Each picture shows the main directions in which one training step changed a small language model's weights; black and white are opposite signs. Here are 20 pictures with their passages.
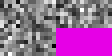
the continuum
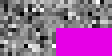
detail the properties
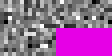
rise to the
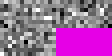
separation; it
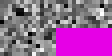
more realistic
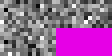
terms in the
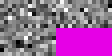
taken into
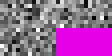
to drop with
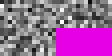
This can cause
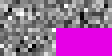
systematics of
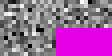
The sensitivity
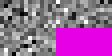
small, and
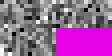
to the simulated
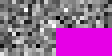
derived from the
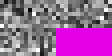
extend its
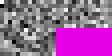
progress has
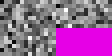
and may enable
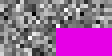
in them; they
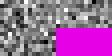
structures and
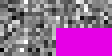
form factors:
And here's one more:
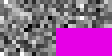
most important point is
